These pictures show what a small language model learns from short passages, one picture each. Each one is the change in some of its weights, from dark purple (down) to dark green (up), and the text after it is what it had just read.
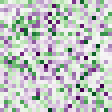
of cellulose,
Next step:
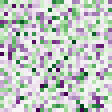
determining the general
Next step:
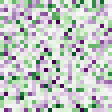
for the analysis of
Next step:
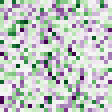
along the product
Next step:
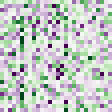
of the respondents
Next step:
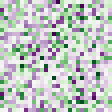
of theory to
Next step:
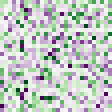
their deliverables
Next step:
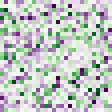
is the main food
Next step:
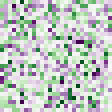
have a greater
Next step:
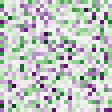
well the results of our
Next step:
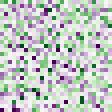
storage server
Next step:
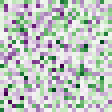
account for the two
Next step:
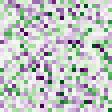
, Baitul
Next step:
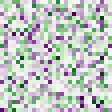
which solidified to
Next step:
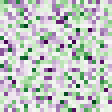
WSe₂ at
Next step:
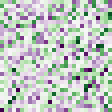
local drug.
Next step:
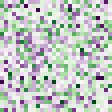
the clay at different
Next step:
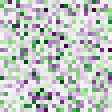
K_5 , then
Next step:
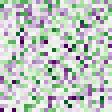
the safe
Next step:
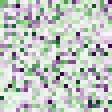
is bound to be
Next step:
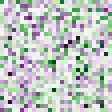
surpass existing
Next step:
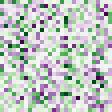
level followed by
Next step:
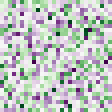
dumps and those
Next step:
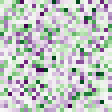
the temperature difference
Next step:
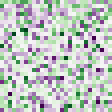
the intervention group
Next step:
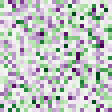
The objective of
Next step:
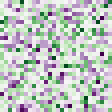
for copyright
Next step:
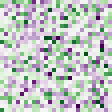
connections among
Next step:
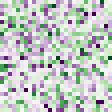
the National Research
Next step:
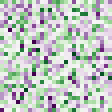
decision making
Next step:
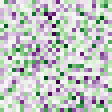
of anxiety
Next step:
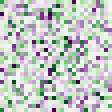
changes in social,
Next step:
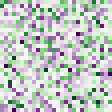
goat. The
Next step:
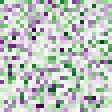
to the Hall
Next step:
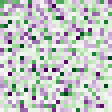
caused an investigation
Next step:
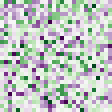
and section data are made
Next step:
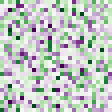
time for each solution which
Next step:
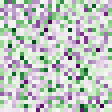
and the material described
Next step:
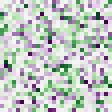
a hospital
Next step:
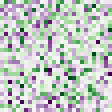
and only one was a
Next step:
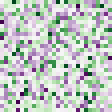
it is impossible
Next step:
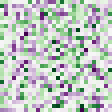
communities in the
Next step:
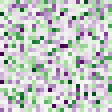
13 minutes
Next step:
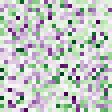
The trafficking
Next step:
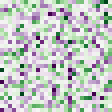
Variable 2
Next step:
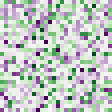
and providing high
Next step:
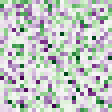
the senses on the
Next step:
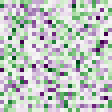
our system against related
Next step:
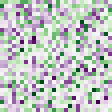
the Education and
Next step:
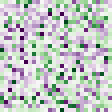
correlated. In
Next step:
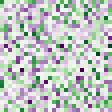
lack of skills
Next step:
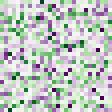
increase our use of
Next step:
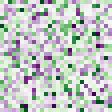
generalizes well to
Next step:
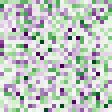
the new visuality
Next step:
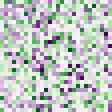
and was placed
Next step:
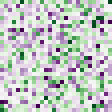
As we will see
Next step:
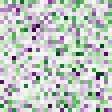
on “star
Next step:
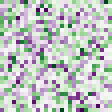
the nine,
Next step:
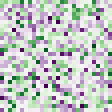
one of the basic
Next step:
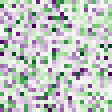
authors confirm
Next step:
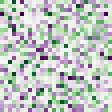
in general or systemic
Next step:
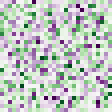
them annually
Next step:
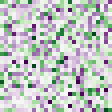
sampling and
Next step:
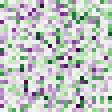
Arts under the
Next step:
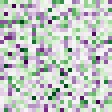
determining the groups with
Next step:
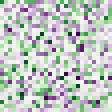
length a ,
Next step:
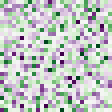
across initiatives,
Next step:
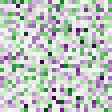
represent Q_{10}
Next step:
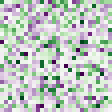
to the right
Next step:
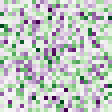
the anatomical
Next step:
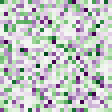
materials, specific indicators
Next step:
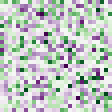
difference between the results
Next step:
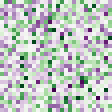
and the precision
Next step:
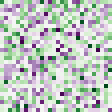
to reduce complexity
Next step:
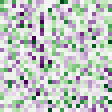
concessa: ab
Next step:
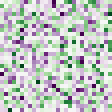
countries. In terms of
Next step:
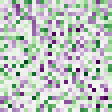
from endometrial
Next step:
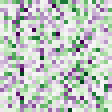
graph obtained from
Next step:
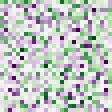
interviews was
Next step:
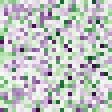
facilities, among
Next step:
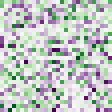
rotation of the
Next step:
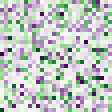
with the change in the
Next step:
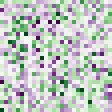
of .85 is above
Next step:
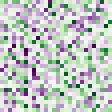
(R) are
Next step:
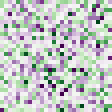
Dolati et al
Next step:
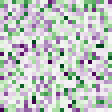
that tests my
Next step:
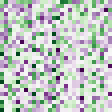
allowing for the
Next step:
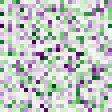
2 represents the
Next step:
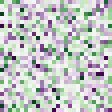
2D position of
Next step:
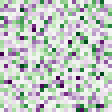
while the remaining
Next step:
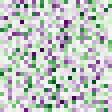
area is covering
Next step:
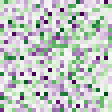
or her age in
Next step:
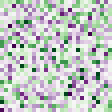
all samples was found to
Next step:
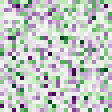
at any time without
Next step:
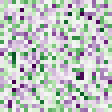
Card EHU
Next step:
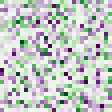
of advanced
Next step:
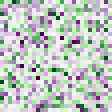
involved in the
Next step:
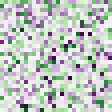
the tubes that
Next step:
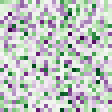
Partner, has
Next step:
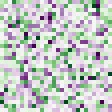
significant balance
